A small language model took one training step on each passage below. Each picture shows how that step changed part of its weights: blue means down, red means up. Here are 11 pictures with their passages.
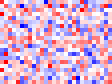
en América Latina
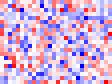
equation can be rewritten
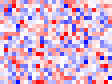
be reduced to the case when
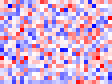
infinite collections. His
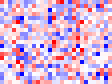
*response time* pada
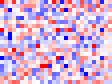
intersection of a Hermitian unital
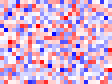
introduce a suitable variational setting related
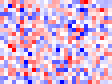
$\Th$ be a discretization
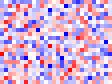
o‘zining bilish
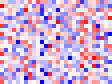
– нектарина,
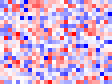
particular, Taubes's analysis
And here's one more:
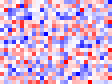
the argument of Case 1, we
